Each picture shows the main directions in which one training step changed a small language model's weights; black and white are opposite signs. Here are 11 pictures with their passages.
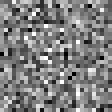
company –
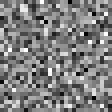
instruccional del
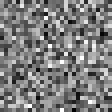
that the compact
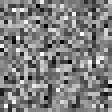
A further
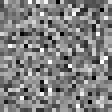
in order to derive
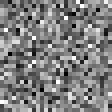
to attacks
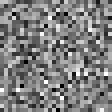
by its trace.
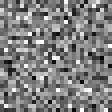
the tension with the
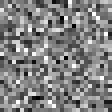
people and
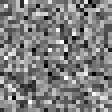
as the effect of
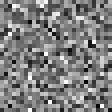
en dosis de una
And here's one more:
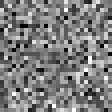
the region where the
